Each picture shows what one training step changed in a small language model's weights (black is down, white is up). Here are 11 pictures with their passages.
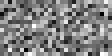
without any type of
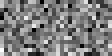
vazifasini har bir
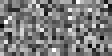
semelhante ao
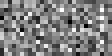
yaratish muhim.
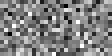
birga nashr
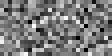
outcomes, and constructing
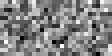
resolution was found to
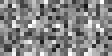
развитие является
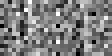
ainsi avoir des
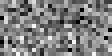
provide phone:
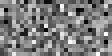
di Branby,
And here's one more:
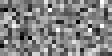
reveals the reason of
